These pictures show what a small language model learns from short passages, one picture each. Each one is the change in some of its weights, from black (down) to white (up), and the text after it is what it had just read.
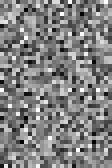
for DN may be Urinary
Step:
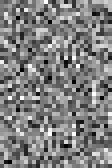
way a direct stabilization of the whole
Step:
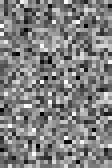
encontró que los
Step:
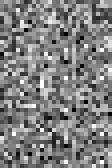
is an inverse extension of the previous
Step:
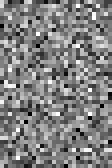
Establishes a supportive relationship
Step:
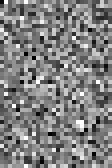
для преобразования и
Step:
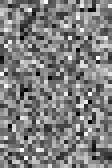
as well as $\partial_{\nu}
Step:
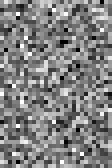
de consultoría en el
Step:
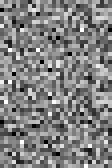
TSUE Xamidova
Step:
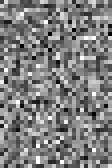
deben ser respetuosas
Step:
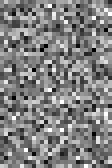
solutions to overcome technical economic and social
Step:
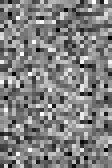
o'rtasidagi farqlarni
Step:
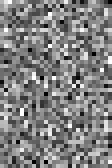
embarcación elegante y
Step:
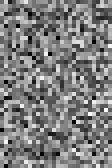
При цьому складність
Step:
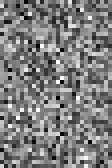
kind of A . Proof. The proof
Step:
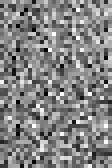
and 5 years—represents a critical
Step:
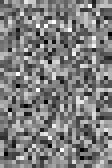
reinforce the diagnostic and
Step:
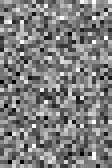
deficiency is found in
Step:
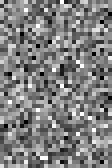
distributional kernel of $T$, that
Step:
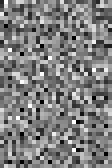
такую область
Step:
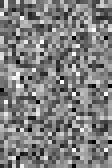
заг. ред.
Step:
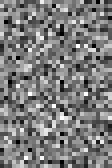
select time-increments that
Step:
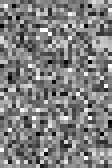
a short exact sequence of vector spaces,
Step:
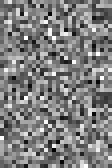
of data and other outputs produced by
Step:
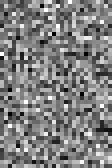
within these European Databases.
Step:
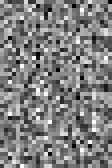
readings have been reduced to
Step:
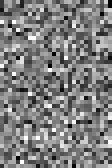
Publicado no intervalo entre os
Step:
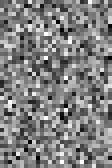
the quadratic form ${\rm\bf
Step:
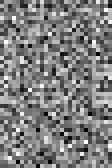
sino por responder, a
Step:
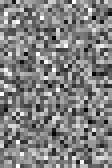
to help researchers identify reputable
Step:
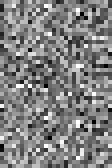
\medskip\noindent {\bf Theorem
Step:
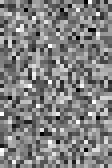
and pharmacology. Research methods
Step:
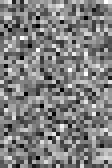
workload process with delayed
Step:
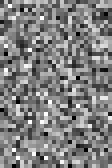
bounded functions on $X$ that are
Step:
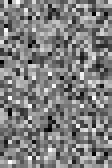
точки зору та
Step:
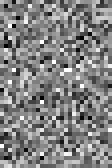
NCTE, UGC,
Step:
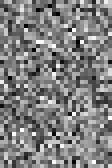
rangka meningkatkan
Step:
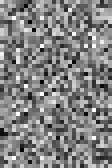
integrals. \nqed
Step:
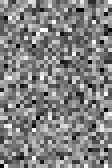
a sua progressão e representam
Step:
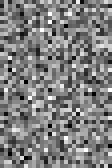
albicans*, with putative
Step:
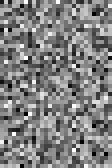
ва емирилиши,
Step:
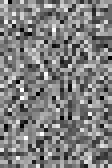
1: Q1 A manual content
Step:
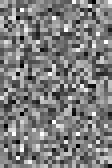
reducido de la comunidad
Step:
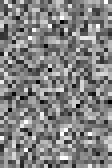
Eastern European Languages and
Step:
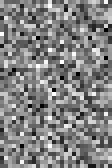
\frac{\partial \psi}{\partial
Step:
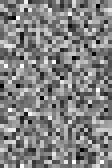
the Si_3N_4
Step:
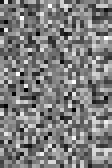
%) решили, что
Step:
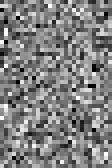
язык, то есть
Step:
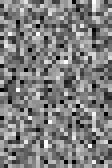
not give mass to any leaf to
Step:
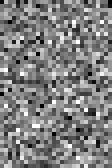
Preterano oslanjanje
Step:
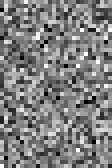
cannot be excluded.
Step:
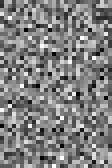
along the component with the remaining
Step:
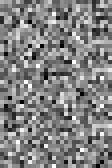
is the number of data points and
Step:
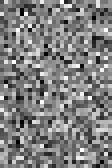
relevant references) of the velocity
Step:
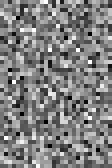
a cupboard –
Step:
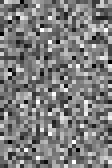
pode prejudicar a
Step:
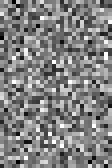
Russia INFORMATION
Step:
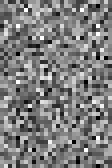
COVID-19 pandemic working from
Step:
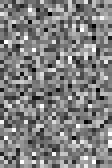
Sistem dan Informasi Sistem
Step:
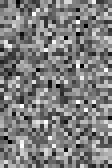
to conveying implicit
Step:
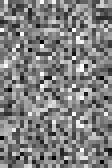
yet few can manage their time
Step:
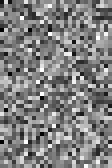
мм, ширина
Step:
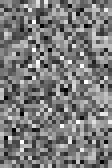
in the desired ϕ -
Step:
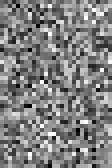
sifatida baholaydi.
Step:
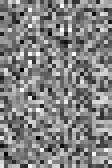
ICMJE criteria for
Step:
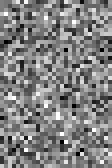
the cross-covariance between
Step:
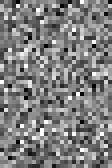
on the behalf of the public
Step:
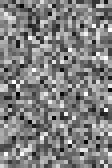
time projection chamber that
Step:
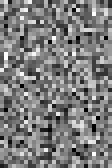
в воде гранул
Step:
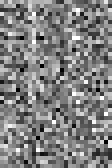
\demo{Proof} As before,
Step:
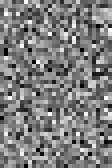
capital market, depository participants
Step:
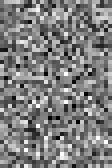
in rural areas. The objective of the
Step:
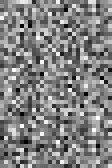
the dry powder may be
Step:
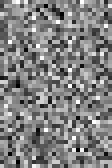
imkoniyatlarga ega.
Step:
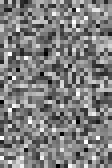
4. Husanov
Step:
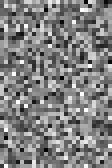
nouns – some of which are
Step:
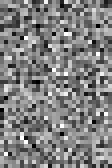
protocols have lower performance when the
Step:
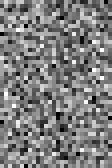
processes. However, limited funds,
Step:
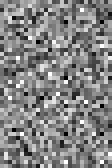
The former of these, jointly
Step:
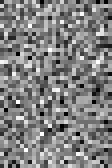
cannot deal with this question, we
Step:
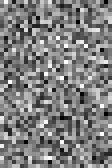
work, additional design, and thus increased
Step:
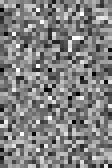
\caption{Staggered solution
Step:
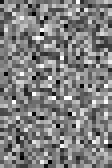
markets (Lombardo
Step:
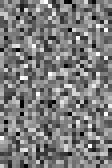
a newly trained neural
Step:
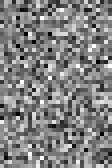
power of the electromagnet
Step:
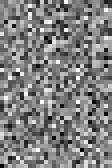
un modo referencial,
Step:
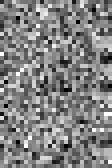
Every person with authority in the
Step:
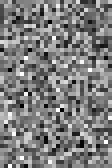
uit dit dilemma. In
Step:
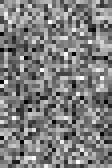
deduced from the maximum principle for
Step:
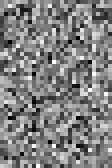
that $\phi(C)$ is represented
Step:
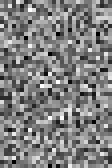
Silva. *Educação
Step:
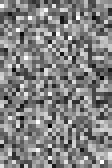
the same formula. Larger
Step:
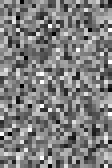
financiera, identificando los
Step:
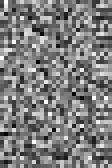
диагностиката и
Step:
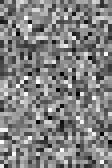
from an amount of 25.4 units
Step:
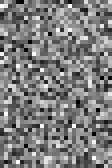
balancing pluripotency and
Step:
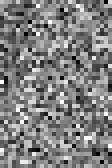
by learner's activities in a
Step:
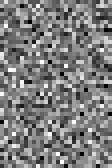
are to continue to build capacity on
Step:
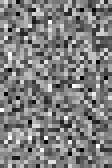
+ Sifat (Adjective)
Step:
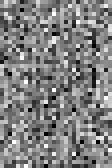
commitment to it. In the
